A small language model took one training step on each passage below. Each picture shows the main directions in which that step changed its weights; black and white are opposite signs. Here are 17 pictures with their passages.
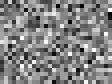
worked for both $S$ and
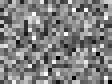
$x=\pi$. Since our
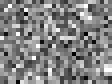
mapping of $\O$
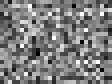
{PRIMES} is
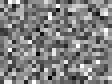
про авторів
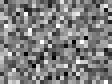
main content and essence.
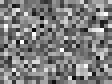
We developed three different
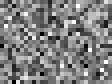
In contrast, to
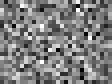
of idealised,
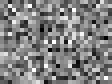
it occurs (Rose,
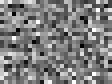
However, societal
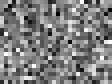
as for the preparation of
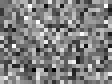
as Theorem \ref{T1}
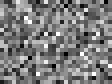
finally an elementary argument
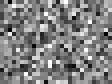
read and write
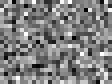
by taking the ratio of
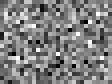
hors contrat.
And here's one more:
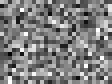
so far: a method for the
